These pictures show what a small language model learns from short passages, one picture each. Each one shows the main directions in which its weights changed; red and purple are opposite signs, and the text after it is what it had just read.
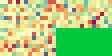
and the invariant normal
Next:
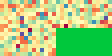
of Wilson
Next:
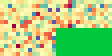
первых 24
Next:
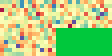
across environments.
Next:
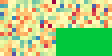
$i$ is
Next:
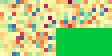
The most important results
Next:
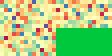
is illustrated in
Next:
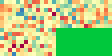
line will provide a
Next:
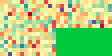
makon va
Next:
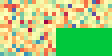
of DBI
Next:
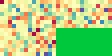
have established that for
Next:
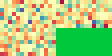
of eruptive
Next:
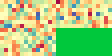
order. For
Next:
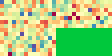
al sistema de
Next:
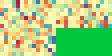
а також
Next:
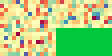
model, the input
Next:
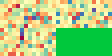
series coincide.
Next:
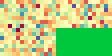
needed]}$. In
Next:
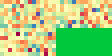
of best responses
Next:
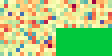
virtual vehicles
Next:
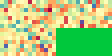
log of all the
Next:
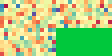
in interpretation*,
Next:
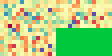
The rest work can
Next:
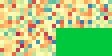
number of transfers
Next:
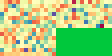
nontrivial connection of
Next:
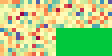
remains very limited over
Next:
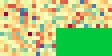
the database
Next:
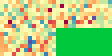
and thus, by
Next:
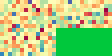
2011. These observations
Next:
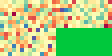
de uma identidade
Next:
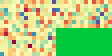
em toda a
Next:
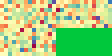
existence of a
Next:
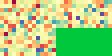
como ponen
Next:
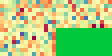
own final
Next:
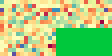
e do professor
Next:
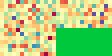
Montoyer 21
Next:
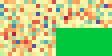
a function to
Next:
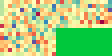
lutas de
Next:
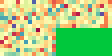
is proved in
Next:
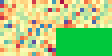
It is important to
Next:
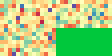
process $L$
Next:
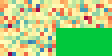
de realização do
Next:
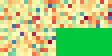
recovered using available
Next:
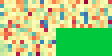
geometry, whose
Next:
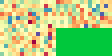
that there exists
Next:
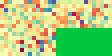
of the frequency
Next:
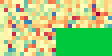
show in the next
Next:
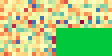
absence of
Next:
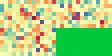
temperature to increase to
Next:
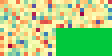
is equivalent in
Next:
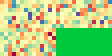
This work is supported
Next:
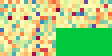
to find the objects
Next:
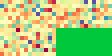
of the channel along
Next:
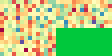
and natural numbers
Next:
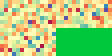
dominated by
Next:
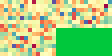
to a smaller increase
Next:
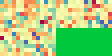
Let us consider the
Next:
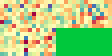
the entries of
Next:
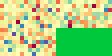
be the number of
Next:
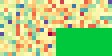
Liberati and
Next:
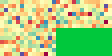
exactly $k$
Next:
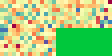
follow Liou
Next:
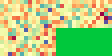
no outgoing
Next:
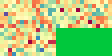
des forces,
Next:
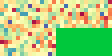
a common proof was
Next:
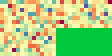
acceptable orbit
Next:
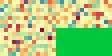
free layer in the
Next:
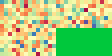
such training
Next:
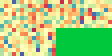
sería un
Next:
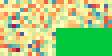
point becomes the moment
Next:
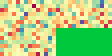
ini bersifat
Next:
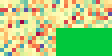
acordo com
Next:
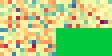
note here that even
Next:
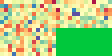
is singular; for
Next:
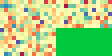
This requires us to
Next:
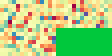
the taxi,
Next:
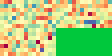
and spin-down
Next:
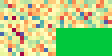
у ердан
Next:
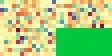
if $d
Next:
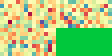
disk, likely through
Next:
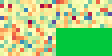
already remarked that
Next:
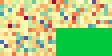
family is to take
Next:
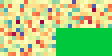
write $H
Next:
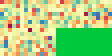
analysis, there is
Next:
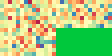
display the
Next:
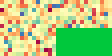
Legacy area
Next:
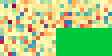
solar flares
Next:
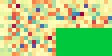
the inner product
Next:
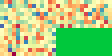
and C, other
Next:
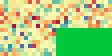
denotes a particular metric
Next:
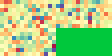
Principle for
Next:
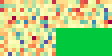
We carry out
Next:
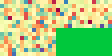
the contributions to
